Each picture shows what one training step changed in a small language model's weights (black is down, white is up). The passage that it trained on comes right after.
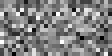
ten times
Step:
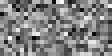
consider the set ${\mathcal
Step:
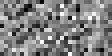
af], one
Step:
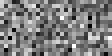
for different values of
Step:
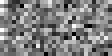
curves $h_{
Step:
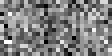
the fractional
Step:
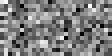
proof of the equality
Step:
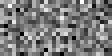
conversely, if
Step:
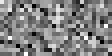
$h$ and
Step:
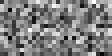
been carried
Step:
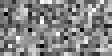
of superior
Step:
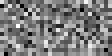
the paper can be
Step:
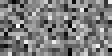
is related to the
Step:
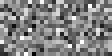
eigenvalues of
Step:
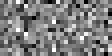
the HLT
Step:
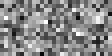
initialize efficiently
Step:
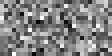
different sizes.
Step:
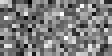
TM polarization
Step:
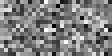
and $\sigma_z
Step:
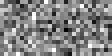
and the bulk
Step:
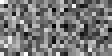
We see that the points
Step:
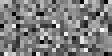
These routines
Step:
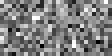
hence the exact
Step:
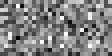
one-sided and
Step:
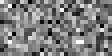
the top at about
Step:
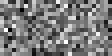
the DDW state
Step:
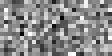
which links
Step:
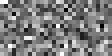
In this section we consider
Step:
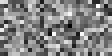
also discussed
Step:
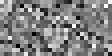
$I$ is a
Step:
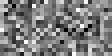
scales with the
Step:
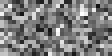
of finite codimension;
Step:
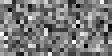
is unity and the
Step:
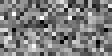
use this command.
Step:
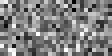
In the same way,
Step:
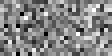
of view.
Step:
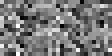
(MD) is
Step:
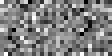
its mass, and the
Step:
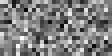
the shot noise
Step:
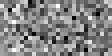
\infty$. To this
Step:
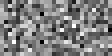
to an integrable
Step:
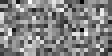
a reasonable
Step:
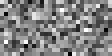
have to sum the
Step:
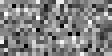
Proposition 8. As
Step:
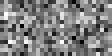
fixed elements called
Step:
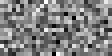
of $\Omega$.
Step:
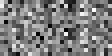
second covariant
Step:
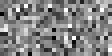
The squared
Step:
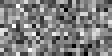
for local features
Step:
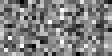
there exists $0
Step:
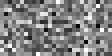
from below by
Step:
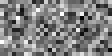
sum of the
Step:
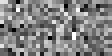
situation is different
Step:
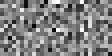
that the height
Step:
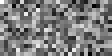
on the number of the
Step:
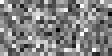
in much the same
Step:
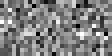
The singularities
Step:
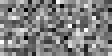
We outline our
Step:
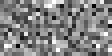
The physicality
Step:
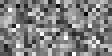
the Compton
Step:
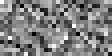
$n$ the
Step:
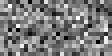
the function $\varphi
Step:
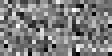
$$ There are
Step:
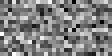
parameter to capture
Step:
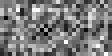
is the dual of
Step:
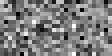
with partial results
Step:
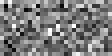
However, the current
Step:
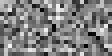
$\tau$ and
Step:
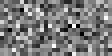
is equivalent to the
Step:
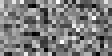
3 $\times$ the
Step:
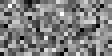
more concrete,
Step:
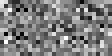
let $T$ be
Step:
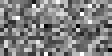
scan of the
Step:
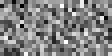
is a ball
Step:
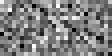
$u$ on the
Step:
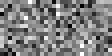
a centered
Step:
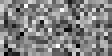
reconstruction is
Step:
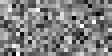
1$) induce
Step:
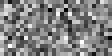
turn out to
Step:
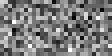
a normalization constant.
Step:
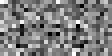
states can not be
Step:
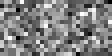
right knots}
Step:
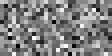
a possibility to
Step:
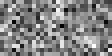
the doubly
